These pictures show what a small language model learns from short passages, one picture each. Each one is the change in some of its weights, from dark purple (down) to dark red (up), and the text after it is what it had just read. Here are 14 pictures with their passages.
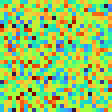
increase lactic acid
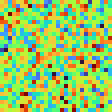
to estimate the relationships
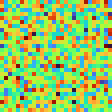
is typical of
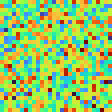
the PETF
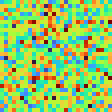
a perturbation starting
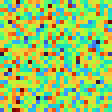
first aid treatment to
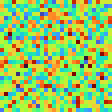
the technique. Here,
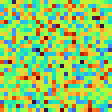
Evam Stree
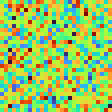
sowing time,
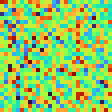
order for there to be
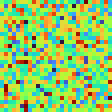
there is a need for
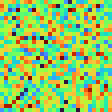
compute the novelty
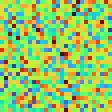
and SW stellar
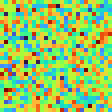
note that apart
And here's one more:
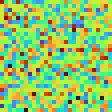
the represented distributions of
